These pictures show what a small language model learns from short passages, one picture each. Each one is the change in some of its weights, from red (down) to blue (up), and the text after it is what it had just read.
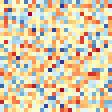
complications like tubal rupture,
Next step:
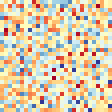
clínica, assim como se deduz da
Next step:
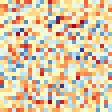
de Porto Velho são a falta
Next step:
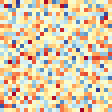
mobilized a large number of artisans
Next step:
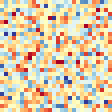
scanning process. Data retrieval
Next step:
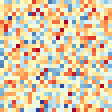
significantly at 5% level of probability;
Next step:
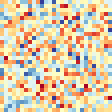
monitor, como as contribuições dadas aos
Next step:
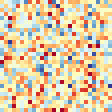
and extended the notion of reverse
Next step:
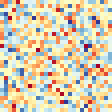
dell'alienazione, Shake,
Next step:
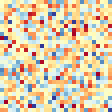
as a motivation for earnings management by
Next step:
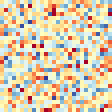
and university students, each learner is
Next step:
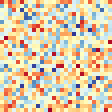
ambientes imprecisos,
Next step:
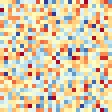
be guaranteed as well as a
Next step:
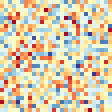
engagement is generally well-implemented although
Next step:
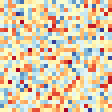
dep atalıp ketken.
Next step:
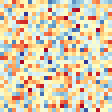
$\text{score}^p \sim
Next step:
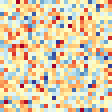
healthy, who appreciate the national
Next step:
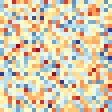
significantly improve the efficiency and accuracy of forest
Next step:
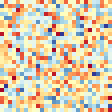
хизматлари, рақобат,
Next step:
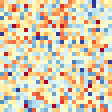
obligatielening. De tweede
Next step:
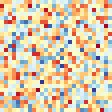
by the fact that $\sigma_y^f
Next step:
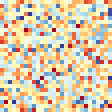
que já tiveram um evento
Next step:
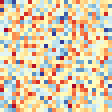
and directly when needed. As the trail run
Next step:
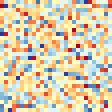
Bestand erklärt werden.
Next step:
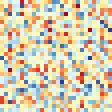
Major Field of Study
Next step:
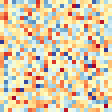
is the complex impedance of the structure,
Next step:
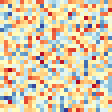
facilitate understanding of different implementation pathways.
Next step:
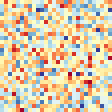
va BMTning Barqaror rivojlanish maqsadlari bilan
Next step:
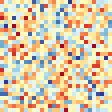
healthy state. Because of the clinical
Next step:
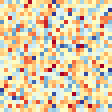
These problems motivate automated approaches to SOP
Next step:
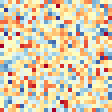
HEINEN, Juliano.
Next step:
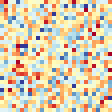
exigencias de racionalidad y que,
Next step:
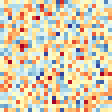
variable motivasi, pelatihan dan
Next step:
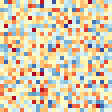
and paleobiological materials and for
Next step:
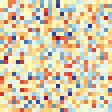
tajriba namunalarida,
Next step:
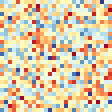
penetration stops and impact is said
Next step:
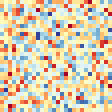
Darstellung gemischte
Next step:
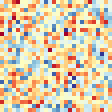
xizmat qiladi. Shu bilan birga,
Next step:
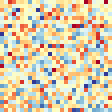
бошлади. Ўшанда
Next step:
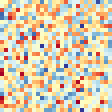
ALAMAT IDUKA Solo
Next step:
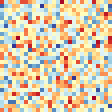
selection, aggregates model outputs, and
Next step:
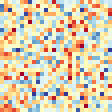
automática. Indexação automática por
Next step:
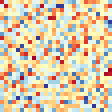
that have not been realized, causing a
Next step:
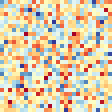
ou de la dimension de la structure sont
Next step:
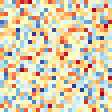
material behavior of yarns and matrix are given.
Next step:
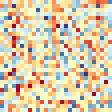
as well as proposing bribes are
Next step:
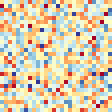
за этим облегчением
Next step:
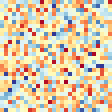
da cui si vede il mare.
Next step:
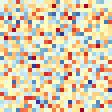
performance individuelle, la performance collective et
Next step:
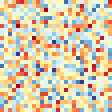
Room*. You seem to
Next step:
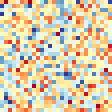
به سوی دانش هستند که
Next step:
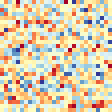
on real musical performances taken from the
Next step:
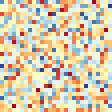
marocaines, parler de
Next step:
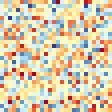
decision makers namely, MoES,
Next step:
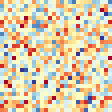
sendo protegidos. As tratativas são
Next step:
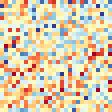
общепринятой методики)
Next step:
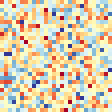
OF MEDICAL AND NATURAL
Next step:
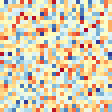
Projects and test sites are an application of the
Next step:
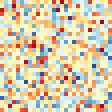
п/п α -Пинен
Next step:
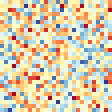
at higher levels depends upon the efficiency of the
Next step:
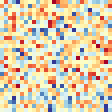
qilish yoki o'zgartirish,
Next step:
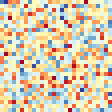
handful of examples among many across the
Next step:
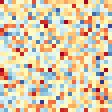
final users to perform the queries and the
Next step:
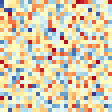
externally for everyone How will the data
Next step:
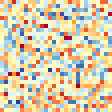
*Qualitative research methods in the social
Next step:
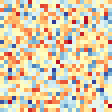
Sanatan Arts established in the year 2021 and
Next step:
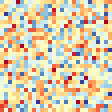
o'tkazilgan implantatsiya
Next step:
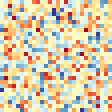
vegetables including potatoes, and
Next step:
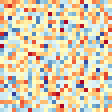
pain. Stringent policies therefore exist to
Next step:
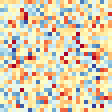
social events, it is necessary to manage
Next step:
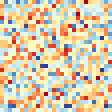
among the respondents. This, therefore, indicates that
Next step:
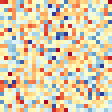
We proceed in several steps. Step
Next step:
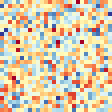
MEDIA LINGUISTICS AS
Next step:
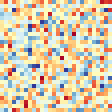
tayyorgarligini xalqaro
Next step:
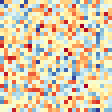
libraries," and accessing databases
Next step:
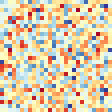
RC5 can protect conventional transaction data
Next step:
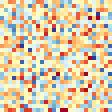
and the thermal energy used on the farm, the
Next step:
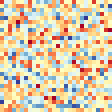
therapist, activities with a child, child
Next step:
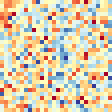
passing through its stage of infancy.
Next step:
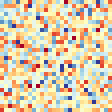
и цифровых платформ,
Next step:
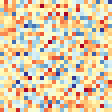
[Tesis de doctorado, Universidad
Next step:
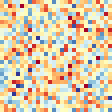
cell of skin [6]. A difference across
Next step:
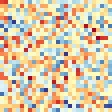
Ribeirão Preto, 2014.
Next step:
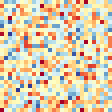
study and Research (BASR), The
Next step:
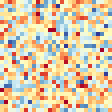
летний отдых для детей
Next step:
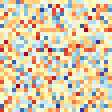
métodos tradicionais de
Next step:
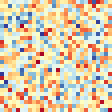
chosen in order to cover a total time
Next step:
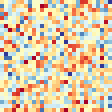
period were also evaluated. In relation to FOC
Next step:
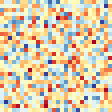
(1)$$ The activity coefficient product can be expressed
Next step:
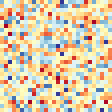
diagrams in Fig. 8, and,
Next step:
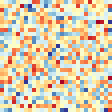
participate in the tagging process (Figure
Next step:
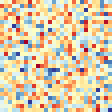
modelan de forma genérica los elementos
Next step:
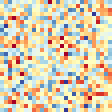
Klassen begründen. Sappok
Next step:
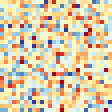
is relevant in the context of modern educational and
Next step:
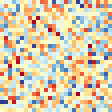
K., & Abdulloevich,
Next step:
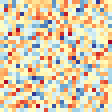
internautes « Souvent les
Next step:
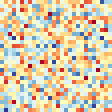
been widely analyzed in the literature. It also
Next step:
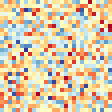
Dawn Quinn Directflight 4
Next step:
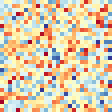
port situated at the confluence
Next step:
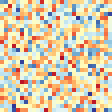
Skew-ness should be = or >
